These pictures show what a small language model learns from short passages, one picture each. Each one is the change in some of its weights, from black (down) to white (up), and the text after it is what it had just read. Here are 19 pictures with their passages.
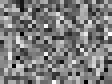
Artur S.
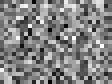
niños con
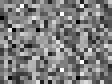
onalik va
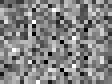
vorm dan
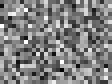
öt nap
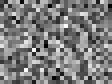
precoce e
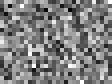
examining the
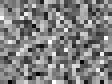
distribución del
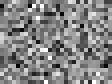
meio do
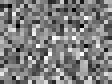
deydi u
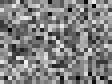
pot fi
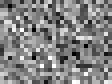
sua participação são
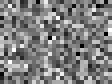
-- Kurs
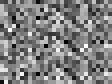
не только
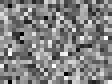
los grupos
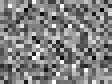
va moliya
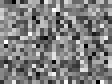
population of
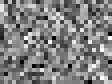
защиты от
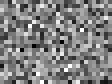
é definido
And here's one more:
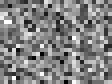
forma como os
